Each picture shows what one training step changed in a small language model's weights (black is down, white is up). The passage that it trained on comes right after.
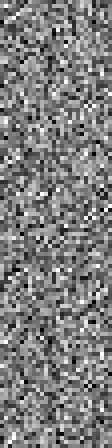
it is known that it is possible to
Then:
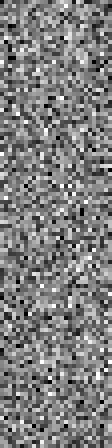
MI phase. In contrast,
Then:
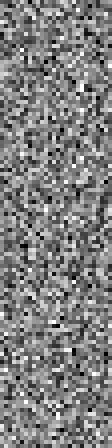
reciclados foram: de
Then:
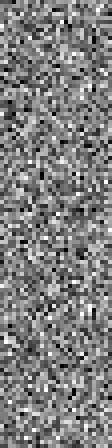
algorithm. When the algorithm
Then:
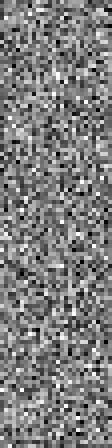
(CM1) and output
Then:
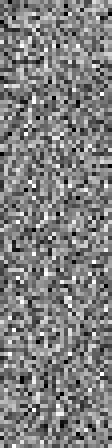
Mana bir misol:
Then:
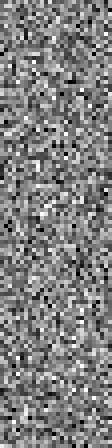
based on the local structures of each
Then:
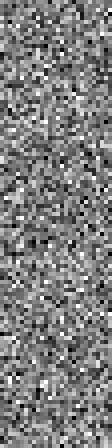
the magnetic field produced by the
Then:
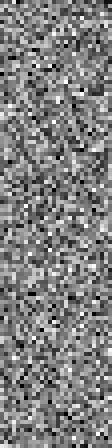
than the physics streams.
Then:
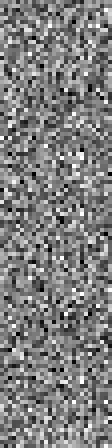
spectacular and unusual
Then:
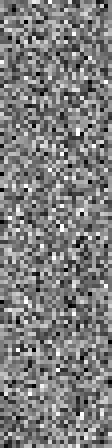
борасида олиб
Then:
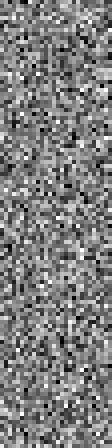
specific gauge choice, with
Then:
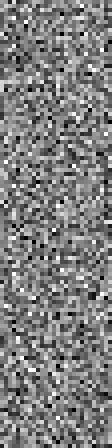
ganged denn hends sich
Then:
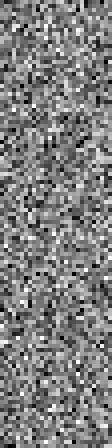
of images, feature
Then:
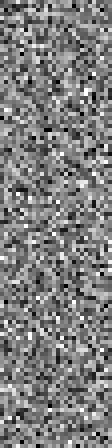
muammo mavjudligini
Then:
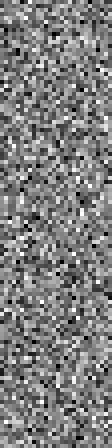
true mean and covariance of
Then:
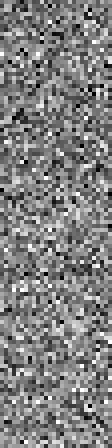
with the Gelfand pair
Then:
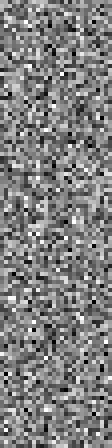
token serves multiple
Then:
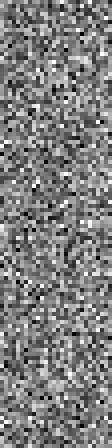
Overall, we have seen that the
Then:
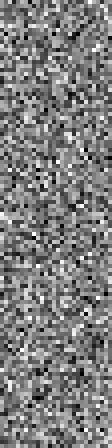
real solution ceases to exist at some
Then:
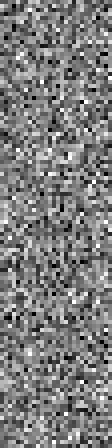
la interculturalidad como parte
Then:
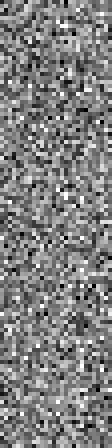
terminology to call, for a
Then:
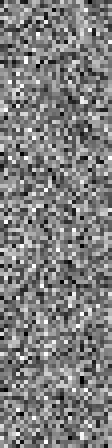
multiple parameters. The diffusion
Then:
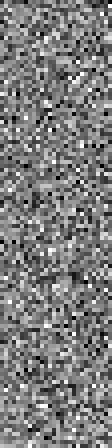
phases. The coarse space was the
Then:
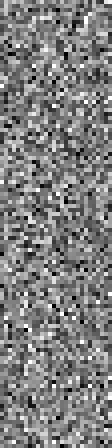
enfermidades, o que
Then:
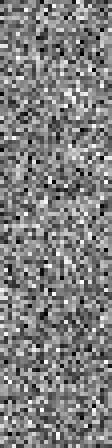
period contains 16
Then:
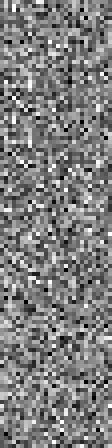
requirements, enabling a
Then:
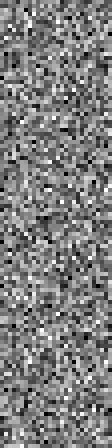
єст єдино от
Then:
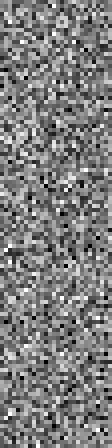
u\right) $ denote the
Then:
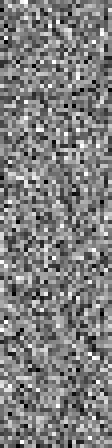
random sample, indicating a
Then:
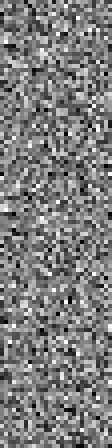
geometry. From here we
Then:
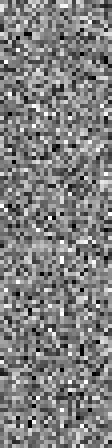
are always saturated in
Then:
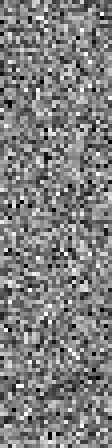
theorem. The codimensions and local
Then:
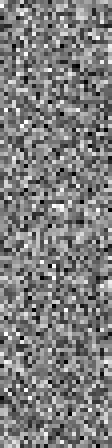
$$ We use $J_\Lambda$ for
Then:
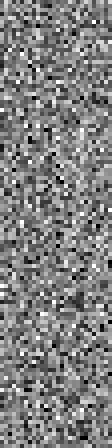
\vskip 3mm \hskip 10mm
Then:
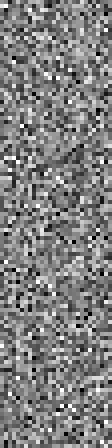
pulses on the spin properties
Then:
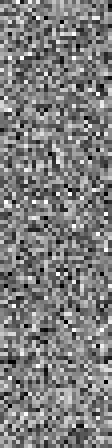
crime, to interrogate,
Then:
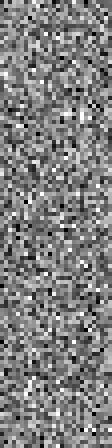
Alcides de Mendonça
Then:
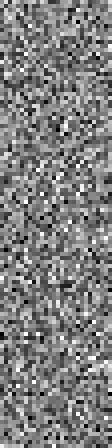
$\mu_c$ where $F \to
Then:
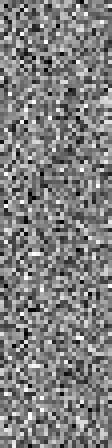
\end{tabular} } \caption{
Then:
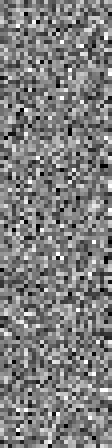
barqaror yonishi
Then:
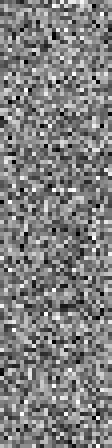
The author(s) should
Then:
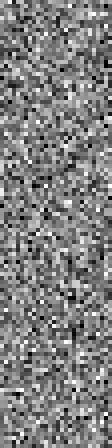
in the stripe phase. So
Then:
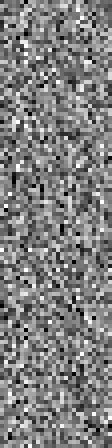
been made, including the
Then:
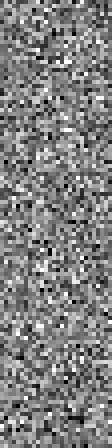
the dynamics of a single
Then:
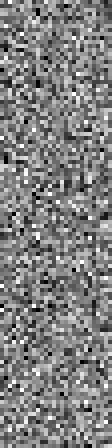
\begin{enumerate} \item
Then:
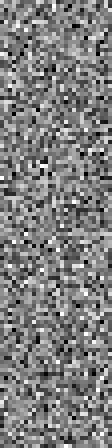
sog‘lom turmush
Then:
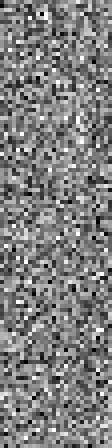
the appendices, we were
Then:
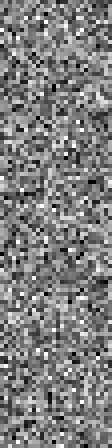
of this state is limited by its
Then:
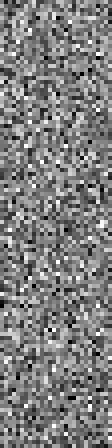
più accessibile
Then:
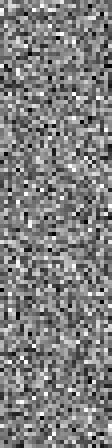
in deze trend met teveel
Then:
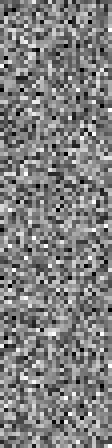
минимум по
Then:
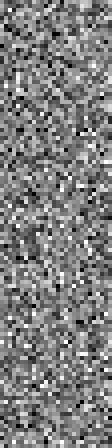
IN THE FIRST
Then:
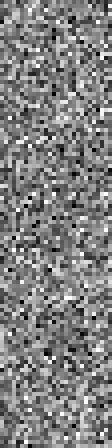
for some special shape of loss
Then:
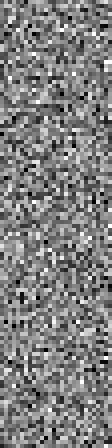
denote the projection of $H$
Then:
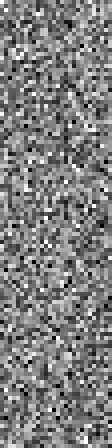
Finans Uygulaması ve
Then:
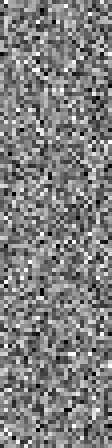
turlari (masalan,
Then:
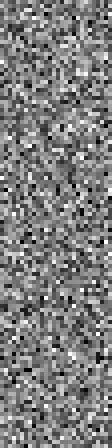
$ These differences are shown in
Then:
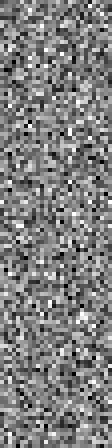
de análisis Para
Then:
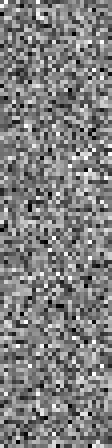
\cite{Gri03} such an
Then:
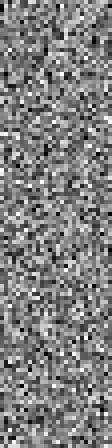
Lorentzian manifolds
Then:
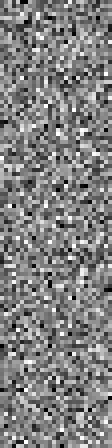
plane $\sigma$ is said to
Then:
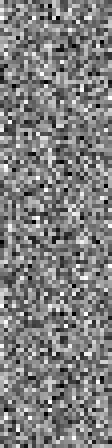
invariant under $\EOSS$.
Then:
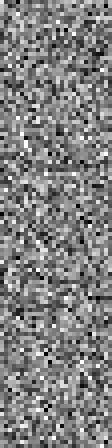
{\it symmetric} functional equation for
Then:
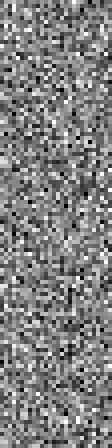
interlayer coupling to the
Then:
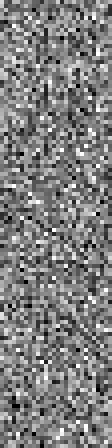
a schematic diagram indicating
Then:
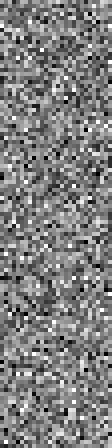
solution of the $d=1$ system by
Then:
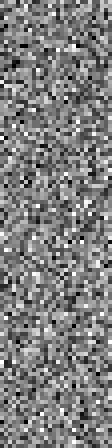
классов на примере
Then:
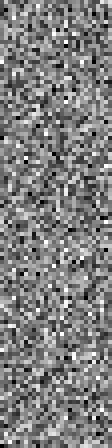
Note that it is the SSIM
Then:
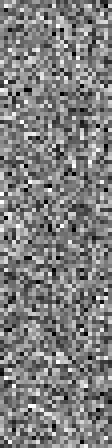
are clearly given by the sequence
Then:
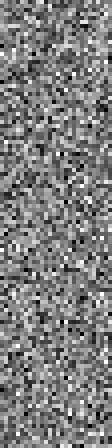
erta pishishi bilan,
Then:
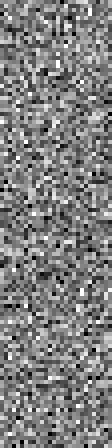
then }$det\left(
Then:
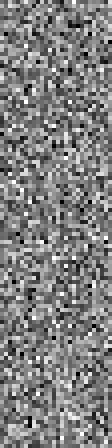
what is presented below so we
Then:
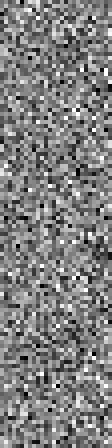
to a minimal resolution $0
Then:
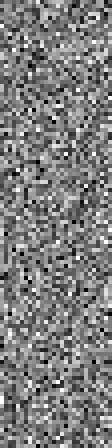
statistics parameter passes through
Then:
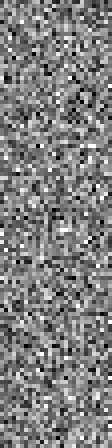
the nucleon NSI parameter is
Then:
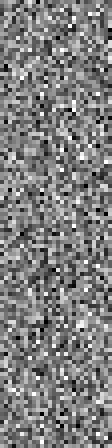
that current American
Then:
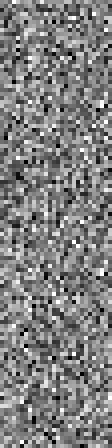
de esquizotipia en la
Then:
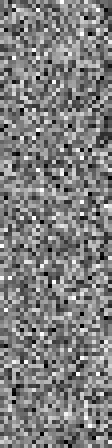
and psychiatric disorders can
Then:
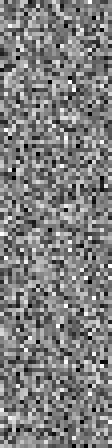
be more general than the present results about
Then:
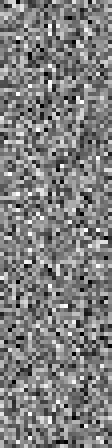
practitioners on the question
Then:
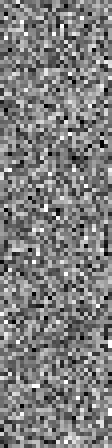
diarization: {T}heory,
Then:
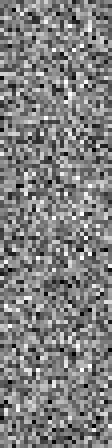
we use in our proofs. Main
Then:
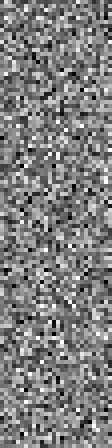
length $2n$). Let
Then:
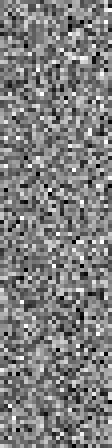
The trace is run ---
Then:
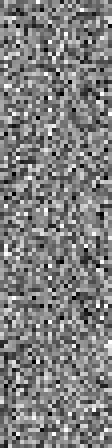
la loro avvenuta
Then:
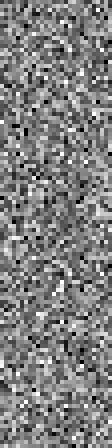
of the background from an
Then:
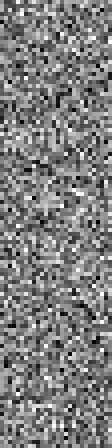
Tog'ay Murod
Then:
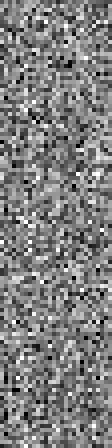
of the polynomial $\d
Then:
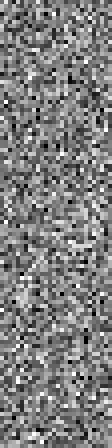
\cite{Lake}. At that
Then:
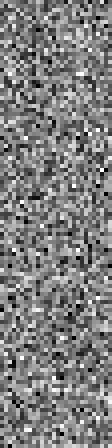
\end{align*} where the inequality
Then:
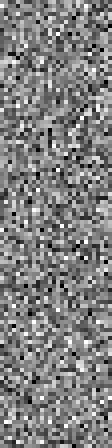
Mathematics, Dr.
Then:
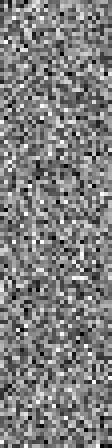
right is for the same data but for a
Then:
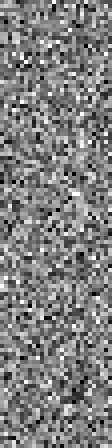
the South. Second, we
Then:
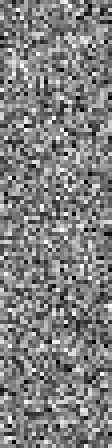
Consider one site with a finite set
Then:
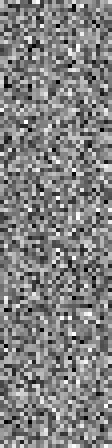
Boyuan Liu,
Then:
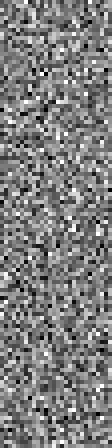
synonym, structural properties of
